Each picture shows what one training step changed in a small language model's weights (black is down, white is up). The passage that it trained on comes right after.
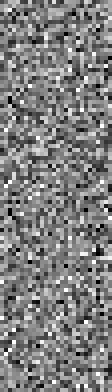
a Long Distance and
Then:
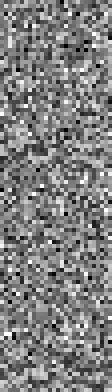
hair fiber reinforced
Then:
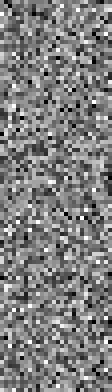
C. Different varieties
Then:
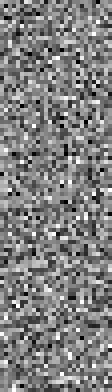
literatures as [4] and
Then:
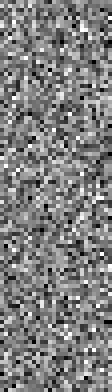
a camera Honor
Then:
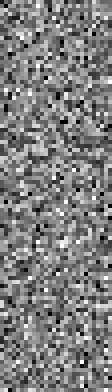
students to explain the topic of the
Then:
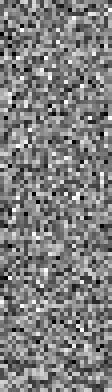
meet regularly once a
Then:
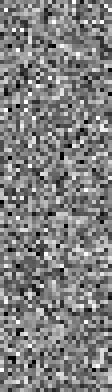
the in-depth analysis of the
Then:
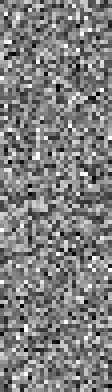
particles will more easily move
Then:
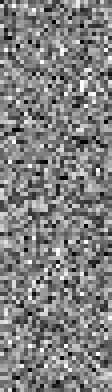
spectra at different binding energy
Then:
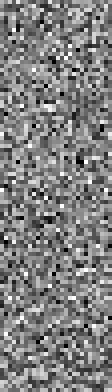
worked on “Experimental
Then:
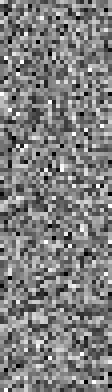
tips on how to assist children
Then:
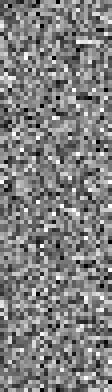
(Garcia et al.,
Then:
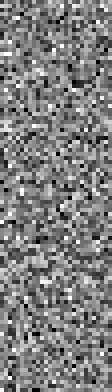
be measured by an extensive
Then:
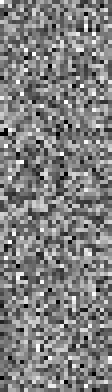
the small scale industries to show
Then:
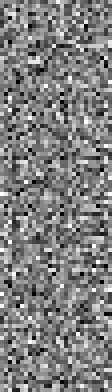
U.S. Community
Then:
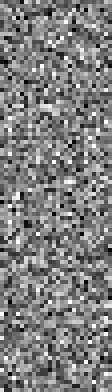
'value educate' is to develop
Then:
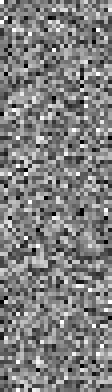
staples other than rice so people
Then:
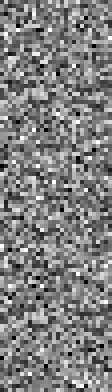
these cases efficiently. Internal
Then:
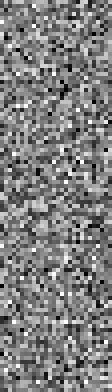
reagents and maintenance.
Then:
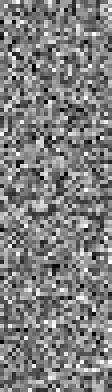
the proper joining of the
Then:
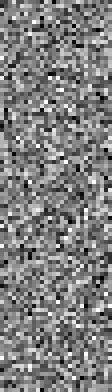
State of the Map 2022,
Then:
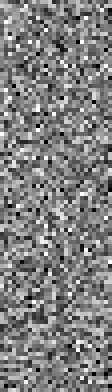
had at least one region with a
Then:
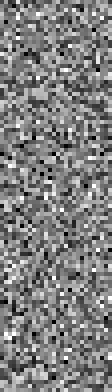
target population of this study was 500
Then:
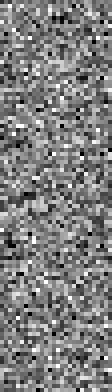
developed by EUCLID to make
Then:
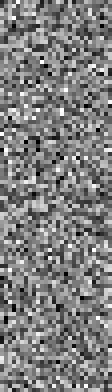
accurate operative protocol using different
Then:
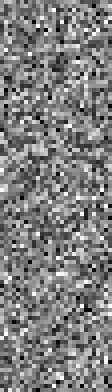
better the music cultures of the
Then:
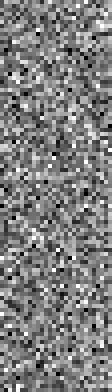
in the digital environment of a modern
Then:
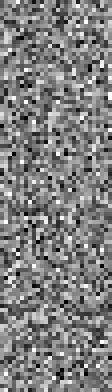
holders amidst the
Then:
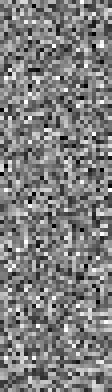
and Romania contributed to a
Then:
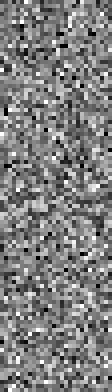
fashion industry in
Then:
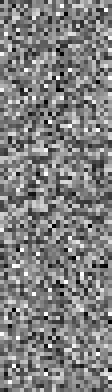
pure water were measured as
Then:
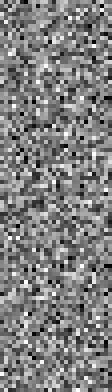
Water is a transparent,
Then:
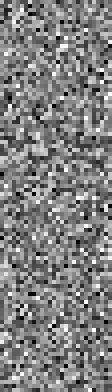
other parts of the city via
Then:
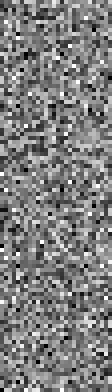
was tested using the reaction conditions above
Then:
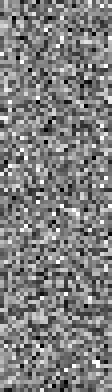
opacities bilaterally (Figure
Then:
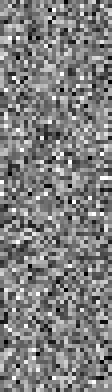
1 overflows. Overall
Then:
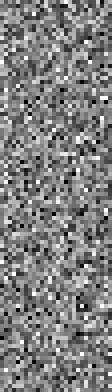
as a function of r , are
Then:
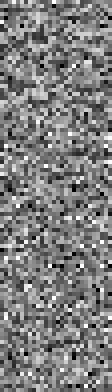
this research project is to create a
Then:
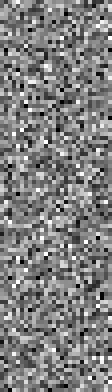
Besides my advisor,
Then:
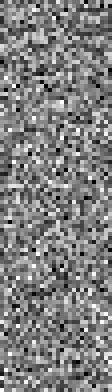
0.000 is less than the table
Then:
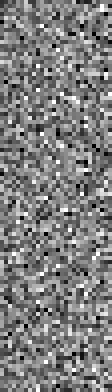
(ART). Causes of
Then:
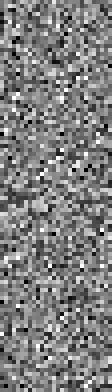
to build adjustments to the
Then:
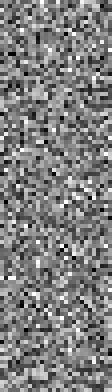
and future studies on ancient
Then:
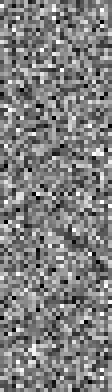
on a FX 90 Q
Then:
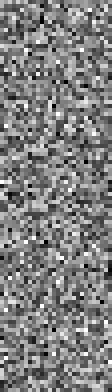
tract. Experimental studies
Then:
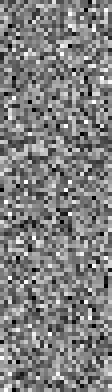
mark of students was with minimum and
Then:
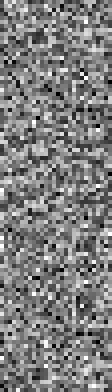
representation. The order of the
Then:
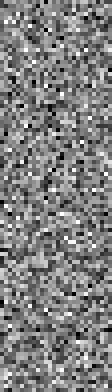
"deposit" the
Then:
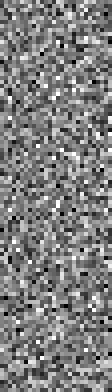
of the study (Ariyanto
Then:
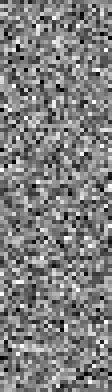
at around 45 pc. An
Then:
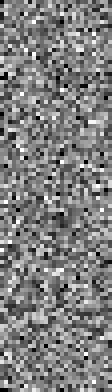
the total score remained the same for
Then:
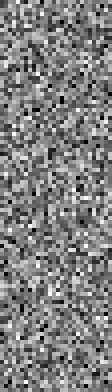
No growth In TSB &
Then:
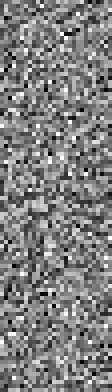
imply that these formulations are
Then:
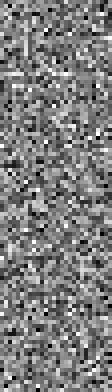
stable ‘backbone’
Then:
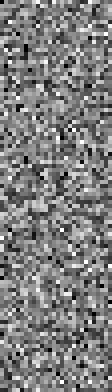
the correct time is the solution.
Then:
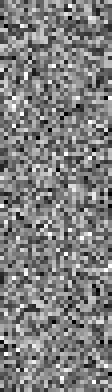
simulations using a soft
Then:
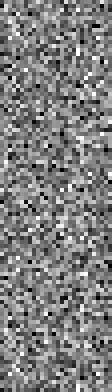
poet in Khatri asks
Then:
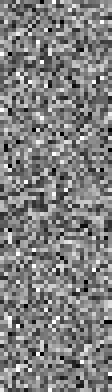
was unclear to me in at
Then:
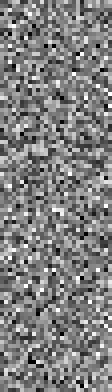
between consecutive similar executions
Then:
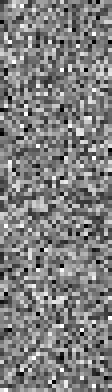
department can focus on core business
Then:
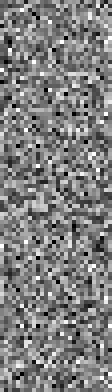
objects partitioned across a
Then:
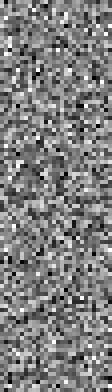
the health and safety of workers
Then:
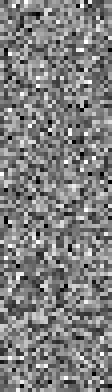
the effect of vortices created
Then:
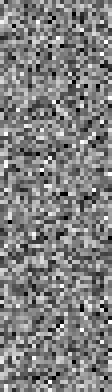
tana ichida
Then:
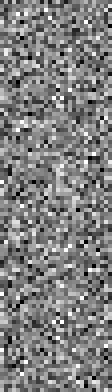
and publications. 4.1.
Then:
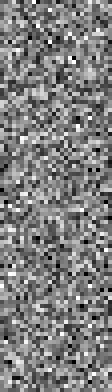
interactions are focused increasingly
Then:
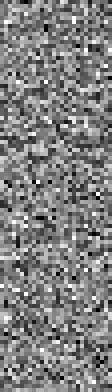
sharealike.” filename
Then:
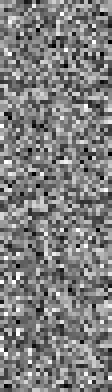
performance in the sector. In
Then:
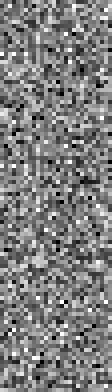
Finally, if an electron
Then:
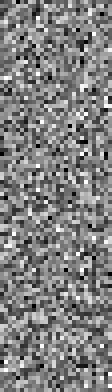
reduces incidence of suicide in
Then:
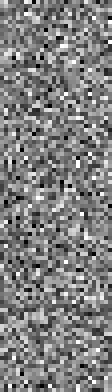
families vary in their engagement
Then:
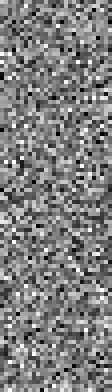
Key words: biodiversity,
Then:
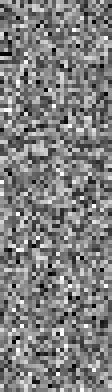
cannot be changed.
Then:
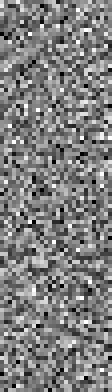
a super-script of the
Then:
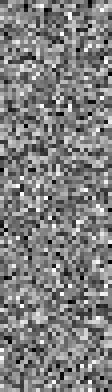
Fig. 1. The flow through
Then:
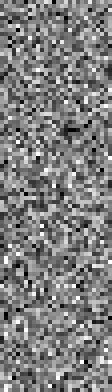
by undergraduate students of
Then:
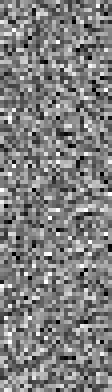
CONSTITUTION AND
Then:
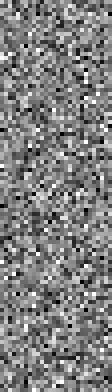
in a Young Female:
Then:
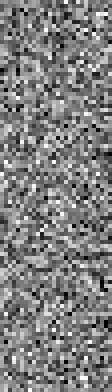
to switch the socket
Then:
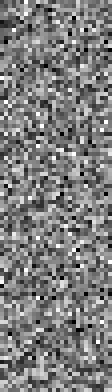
Our data (Figure 3) shows that
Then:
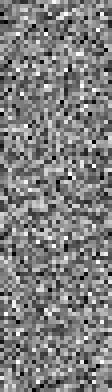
define the predisposition of
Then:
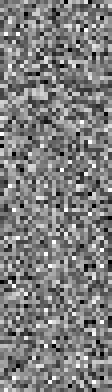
products related to the course
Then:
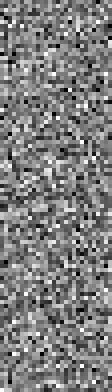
standard methods [5, 6];
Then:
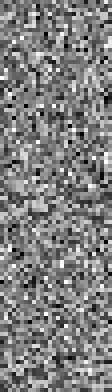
ensure that certified
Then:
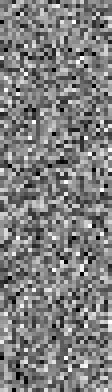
mass and length was equal
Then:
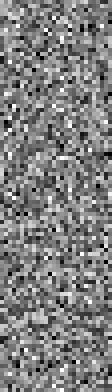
telecommunication, optical
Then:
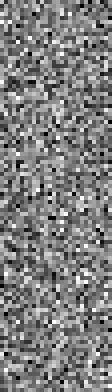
for the implementation and use of information systems,
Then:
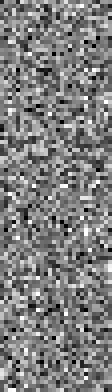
sociodemographic characteristics,
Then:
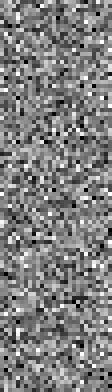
those included in the Fit for 55
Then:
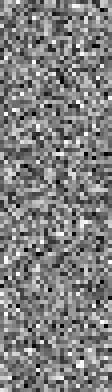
read the temperature in real time, and the
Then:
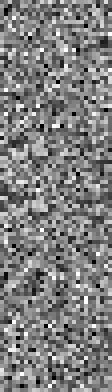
make up the majority of Nigerian
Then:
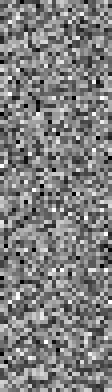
Yield and 1,000-grain
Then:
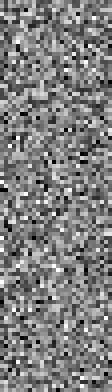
despite high accuracy.
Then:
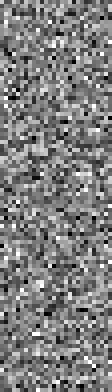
probability from s to s' , the
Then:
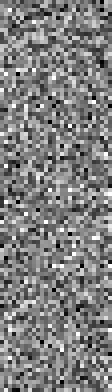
is to prevent both short and
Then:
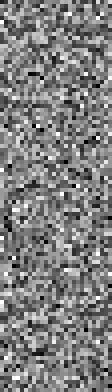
more than ten times. The
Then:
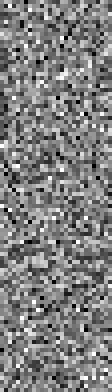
than extrinsic, motivation
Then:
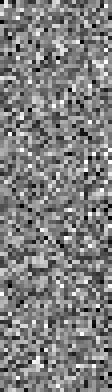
at 2 months No. of patients
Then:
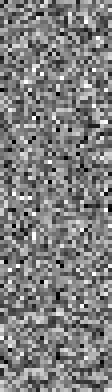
Sufficient amount of
